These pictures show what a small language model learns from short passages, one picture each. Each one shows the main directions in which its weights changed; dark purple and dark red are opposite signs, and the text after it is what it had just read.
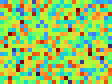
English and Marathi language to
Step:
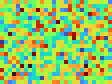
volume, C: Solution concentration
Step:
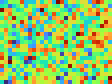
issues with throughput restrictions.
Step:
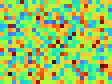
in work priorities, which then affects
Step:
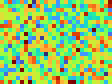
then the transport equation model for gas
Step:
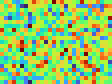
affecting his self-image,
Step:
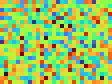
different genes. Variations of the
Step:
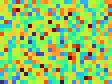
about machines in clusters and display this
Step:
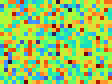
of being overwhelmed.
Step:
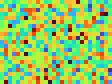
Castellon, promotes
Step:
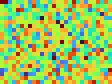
his own point of view on the
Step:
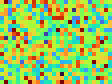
South Africa. An exploratory
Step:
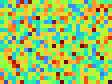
with a truncated,
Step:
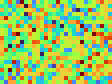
the patients presenting with acute
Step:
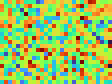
calculated with the following equations,
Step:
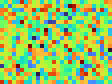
with different levels of height,
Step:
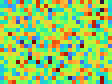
dissolved P losses and
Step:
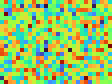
rich cultural heritage and tradition.
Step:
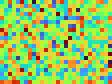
all the data found from the
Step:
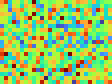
service. If this expectation is
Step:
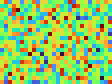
5 years. They decided to award
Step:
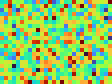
few people understand the terminology or
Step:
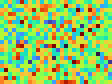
with the private sector to promote awareness
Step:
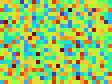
*he*, whereas this is possible
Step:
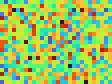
still had reservations about certain aspects
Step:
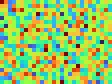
yechishga yordam
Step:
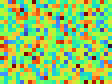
constant. On the other hand,
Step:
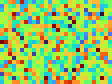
of skills and must be able to
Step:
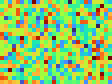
C. Kim researched the
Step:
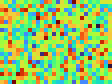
also used in the enforcement
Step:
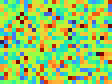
permeability and sorption of
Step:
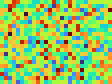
Serbest, D.
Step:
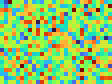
covered by the glacier
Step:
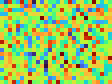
its socio-cultural importance,
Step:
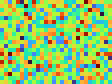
the job performance of teachers.
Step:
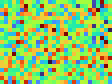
(accepted for publication in a
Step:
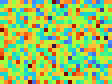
accuracy of the objects used in the
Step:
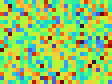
interesting paradox: although politically
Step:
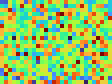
multimodal transport settings. In this complex
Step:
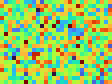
flavonoids and coumaric
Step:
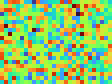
This study was aimed at finding out
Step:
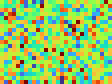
system is not reducible to its
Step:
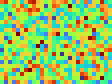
magic squares of order 4 of
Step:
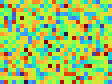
is a matter of paramount
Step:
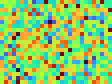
for an extensive model, which is
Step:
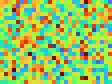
that is considered correct is created.
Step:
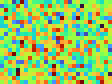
and can help power system operators to
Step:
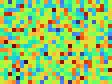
porous surface and closely matted
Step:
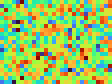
and their legal status ³⁸
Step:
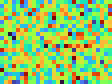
to shield the sample from
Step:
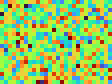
that "people praying
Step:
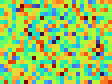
know “what tense is
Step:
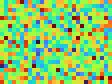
primarily differ only in that various signal
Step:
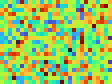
with the laboratory that will analyse the
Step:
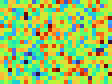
emulated variable reactance
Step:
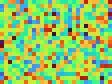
of Knowledge and Perspectives,
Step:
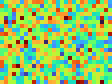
is very necessary to keep it
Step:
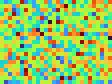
that “learning is the process
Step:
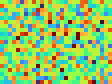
as required. Where appropriate and
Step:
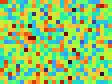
ongoing professional development, collaborative learning communities
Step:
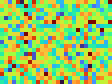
the studio's perspective,
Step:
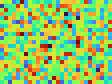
and can reduce the trouble
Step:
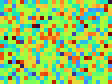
market share of plastic manufacturing firms
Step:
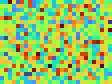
this you use the second rule book
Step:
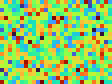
one year (Sep 2012 to
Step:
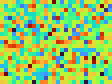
swimming”, *The American
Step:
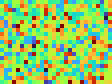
& processes - *innovation
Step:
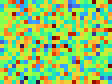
of the mesogens
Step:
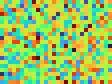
positive effect on project performance which means
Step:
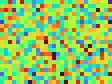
output. Wave generator uses
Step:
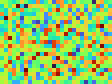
p (11) is the
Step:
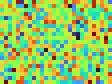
the participant. The reliability varies
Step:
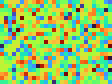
is essential for normal function of our
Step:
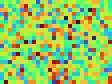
(t-count >
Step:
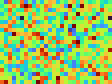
averaged over ten day period and
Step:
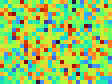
with learning goals of seeking understanding
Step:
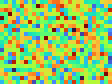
enhanced the scalability of the proposed
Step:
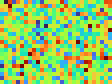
appropriately engineered interface, such
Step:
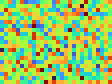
impact of sins on the capacity
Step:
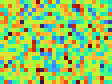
(Design for everything in
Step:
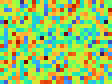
*Computational and mathematical methods
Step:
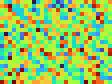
formal definition in the next section.
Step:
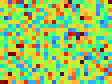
the RECOVERY
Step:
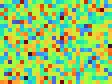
and rural places. Furthermore, the
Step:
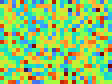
coordinator of the project:
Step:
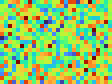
where users only downloaded
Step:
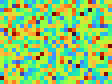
break the document up into words
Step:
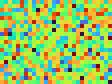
different species and the excess of
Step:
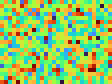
to evaluate Hamiltonian terms in
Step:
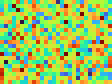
i. To find out whether peer
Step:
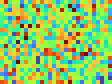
artificial bee colony method useful
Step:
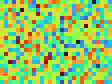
equality, child mortality,
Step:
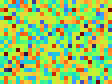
The supported copper on carbon materials
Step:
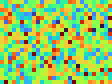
plan also limit the possibilities of
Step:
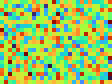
Asian developing countries like ours
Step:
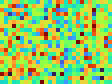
stroke motion. These results
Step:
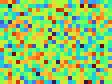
exploiting the nonideal characteristics
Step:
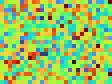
value in matrix N is retrieved
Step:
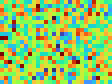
Certificate Examination
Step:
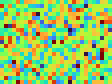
ago. Safety in
